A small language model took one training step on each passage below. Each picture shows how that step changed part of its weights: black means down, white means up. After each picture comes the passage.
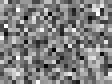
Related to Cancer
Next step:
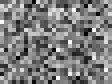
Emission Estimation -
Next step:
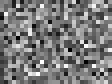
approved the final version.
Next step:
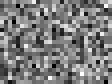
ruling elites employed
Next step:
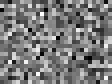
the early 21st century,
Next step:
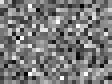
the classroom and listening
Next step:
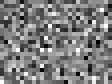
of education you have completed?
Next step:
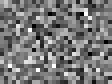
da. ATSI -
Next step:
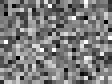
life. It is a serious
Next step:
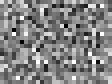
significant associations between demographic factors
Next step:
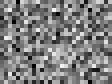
experiment this identification was confirmed
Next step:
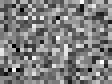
Parameters The second case is
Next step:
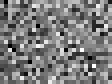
found between the two groups in total
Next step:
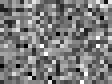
a run. 3 Design and
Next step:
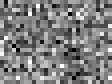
main source of funding is not sufficient
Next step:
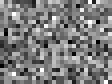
sometimes digressed from
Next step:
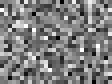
sore throat and,
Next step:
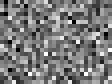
curves is due to the
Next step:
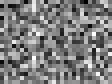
primary and secondary metabolites
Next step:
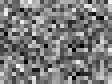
the consumption of mutton is
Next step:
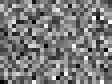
the DepEd No.
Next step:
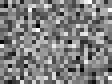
prioritizing tasks, especially for
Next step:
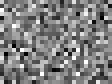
secrecy is now necessary,
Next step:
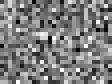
analogs (5). The
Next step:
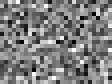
for new organizations as well as
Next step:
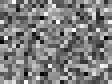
on shortlisting decisions
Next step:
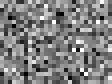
she can educate the entire
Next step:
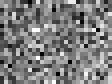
and antimicrobial activity
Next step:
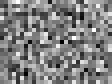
data infrastructure, standards, and
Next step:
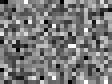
losses are not included.
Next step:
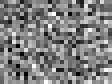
of technology and interest in educational
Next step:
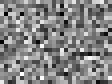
application in a single user environment and
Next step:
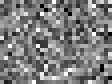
materials Hydroacoustics
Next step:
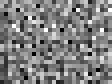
witnessed countless,
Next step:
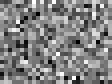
and ease factors for researchers in
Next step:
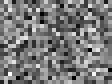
the gloss decreased
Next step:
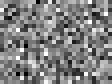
phenomenon and the pace
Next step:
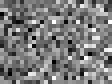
considered, such as whether or not
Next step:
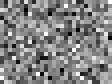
While behavioral outcomes should be
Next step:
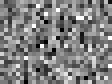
Core IgM Ab
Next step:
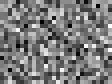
and downsides to the use
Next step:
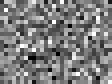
infection way back in 1973
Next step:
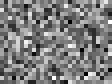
temperatures directly affect aircraft
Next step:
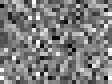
of engagement with the data may be
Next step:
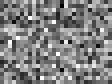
only the volume of liquid resources,
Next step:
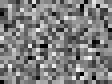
• Collaborate <ul
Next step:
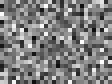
guidance for publishing
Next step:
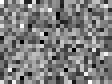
all maps to show the participants
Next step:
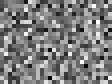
part is to be able to have
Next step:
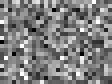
Side Output Side
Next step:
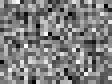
and to exchange information among the solutions
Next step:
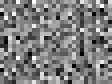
CONCLUSION We made
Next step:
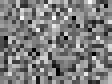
complexity by using ten instead
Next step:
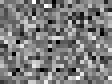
is as shown below: Table
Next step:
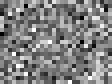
(Randomly and snow
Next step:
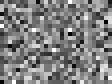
– a network with direct signal
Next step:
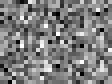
they are able to discriminate
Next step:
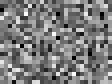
accessed August 20,
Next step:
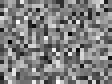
was brought to the
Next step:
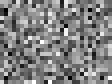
take greater advantage of the benefits
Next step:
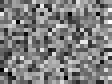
cell was calculated in every iteration
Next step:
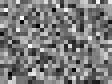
A necessary and sufficient condition under which
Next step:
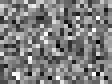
it. Farmers should be
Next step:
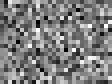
different plants in a field of
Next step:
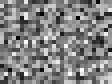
TENSOR 27
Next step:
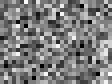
IC₅₀ values
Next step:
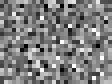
to evaluate their antioxidant
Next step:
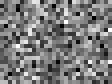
a prestigious journal.
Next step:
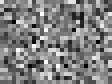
and organizations incorporated it into
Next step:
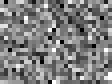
the Lockless estate in
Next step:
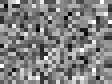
to address these ongoing challenges
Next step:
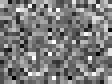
of the preimaginal
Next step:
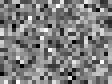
counter-ions can promote
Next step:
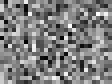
It is used to store
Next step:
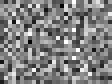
results, single bacterial
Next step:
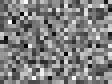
understanding the molecular networks underlying
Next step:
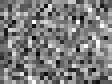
sterilized water and
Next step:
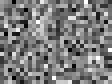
to the actor. The
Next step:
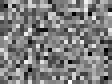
information, needs to be transformed
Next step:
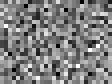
reduced by improving building insulation or
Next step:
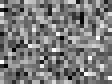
and the electric grid network are
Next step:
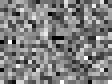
channels to engage users
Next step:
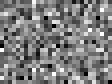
\dots, a_r;
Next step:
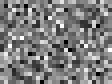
location inside the provider
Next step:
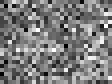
the taking of a set of actions
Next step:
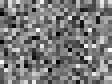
out using the reverse
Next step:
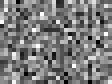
themes that give rise to
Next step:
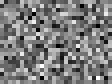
flexion proprioception
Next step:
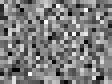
reflective discussions, which
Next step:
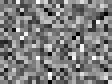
Nigeria ABSTRACT This study
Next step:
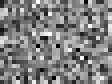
Number of Leaves Plant
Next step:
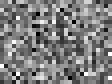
per CDC) among the
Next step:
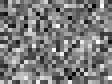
well as the active involvement of
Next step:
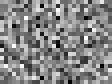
➔ **Creative
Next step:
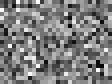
pronominal reference which tied
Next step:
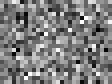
and their relationships can be utilized
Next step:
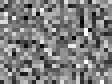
CO₂ levels and temperatures. For
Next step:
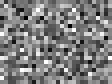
for high-precision
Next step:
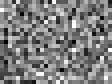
curricular development work as
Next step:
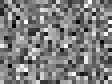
An update. Head
